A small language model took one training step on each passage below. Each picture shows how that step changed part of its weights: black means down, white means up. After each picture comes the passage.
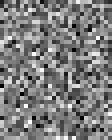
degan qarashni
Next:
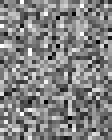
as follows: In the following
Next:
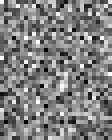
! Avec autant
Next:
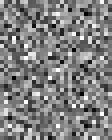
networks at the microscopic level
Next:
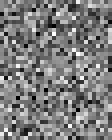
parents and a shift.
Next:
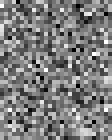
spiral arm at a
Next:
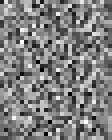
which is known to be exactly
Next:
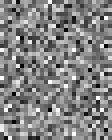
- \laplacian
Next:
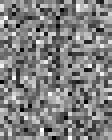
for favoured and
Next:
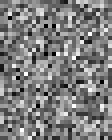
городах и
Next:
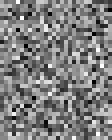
hacer feliz,
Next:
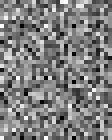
de forma completa si
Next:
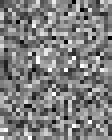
tarixiy ongiga
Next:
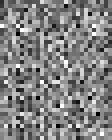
large amount of pits
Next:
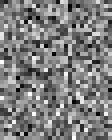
with a series of steps:
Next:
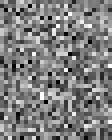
business// J.
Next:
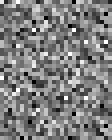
A ironia: esses
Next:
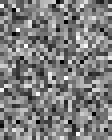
are coplanar, the
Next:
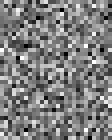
large sizes and simulation
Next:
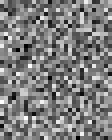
– New York:
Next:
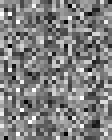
и о новом
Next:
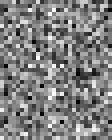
yosh individual xususiyatlarini
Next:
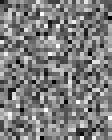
met when constructing travelling
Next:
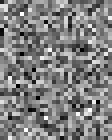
te bedenken, dat
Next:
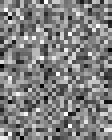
(с помощью
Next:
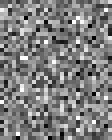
$\rho_0 \simeq
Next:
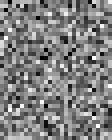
tana harakatlari,
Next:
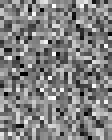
beendet werden.
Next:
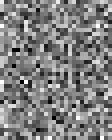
la competitividad.
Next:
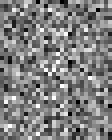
theoretical investigation of the possible
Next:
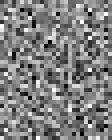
las necesidades individuales se
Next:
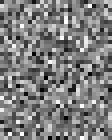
to the multiplet effect.
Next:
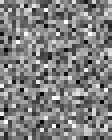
освіти Національного
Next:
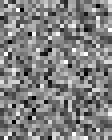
on a cleaned
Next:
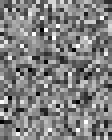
limit $U \gg
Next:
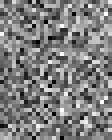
taken to deal with the
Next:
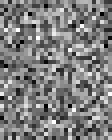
talabalar mustaqil
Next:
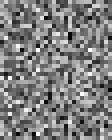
of the time parameter.
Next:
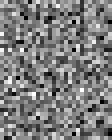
en los alimentos.
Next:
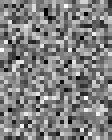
system, definition of the corresponding
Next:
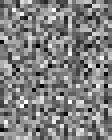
exact two-body physics not
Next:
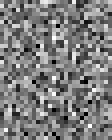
resaltar el informar
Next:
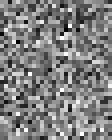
the data-encoding step
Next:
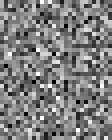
El día que se
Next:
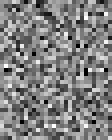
within the void, in
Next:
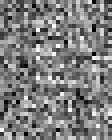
izchil mantiqiy
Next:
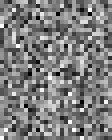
different systematic variations as input and
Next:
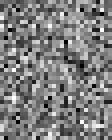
viaggio a
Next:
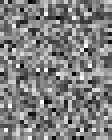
forwarded through the
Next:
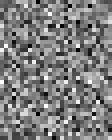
benefits and applications, and
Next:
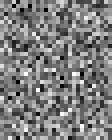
and entanglement of formation
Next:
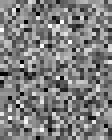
set of LGRs.
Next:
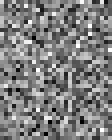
it is instructive to
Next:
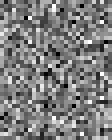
que se situa no
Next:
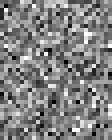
number $N$ can be
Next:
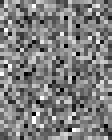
– изучить не
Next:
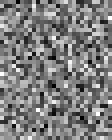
we will provide our studies in
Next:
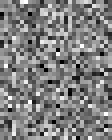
matter excitations via the term
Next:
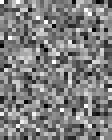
Anselmo Correia
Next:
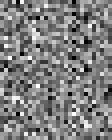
We assume that with such a
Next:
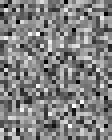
Probability Not
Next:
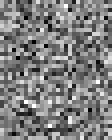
on a mathematical model
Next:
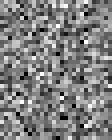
exceeds significantly the characteristic
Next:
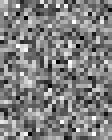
give the \Sc\
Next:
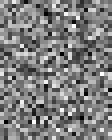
Campos, além da
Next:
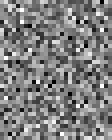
it is at about 70\%
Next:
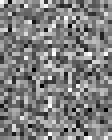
davo choralarini
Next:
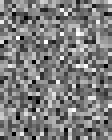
meter and shielded
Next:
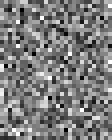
time when the user is detected
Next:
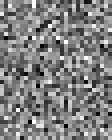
com emblemas ou
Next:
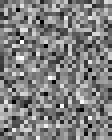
its two different phases and its
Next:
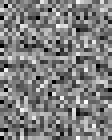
Insights and
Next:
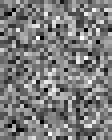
hal etgandan
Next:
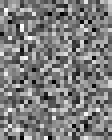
along the same lines, that
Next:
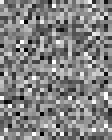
spin-spin interaction.
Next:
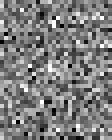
for quantum dot systems
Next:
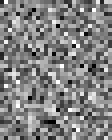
De Jacobis
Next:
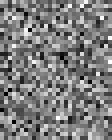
studied the late time behaviour
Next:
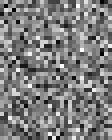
error of robot
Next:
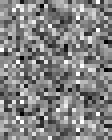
GY en NP
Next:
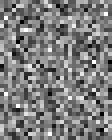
boundary layers (0 and
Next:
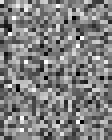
become inadequate to
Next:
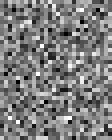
without pain from a dataset
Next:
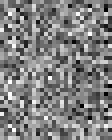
e a eficácia
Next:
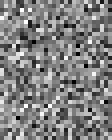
“bosh kiyim
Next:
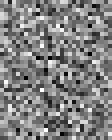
methods of VTK,
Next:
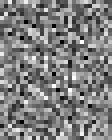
The thickness of the last
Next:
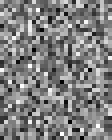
causes of these effects:
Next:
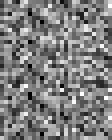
normalization condition respectively become
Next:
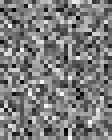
de la dinámica
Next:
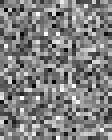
своей национальной
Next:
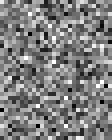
force 3 orders of magnitude
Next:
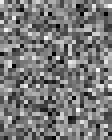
above a metallic surface at
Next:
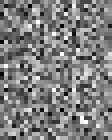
Furthermore, we assume that the
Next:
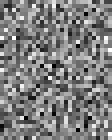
map $exp_p$.
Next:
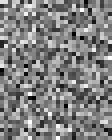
supernova remnants
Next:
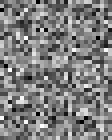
стоматология и
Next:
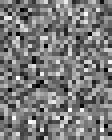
more complete sample than previous works
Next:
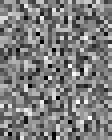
in most cases to be estimated
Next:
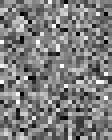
or smaller (cf.
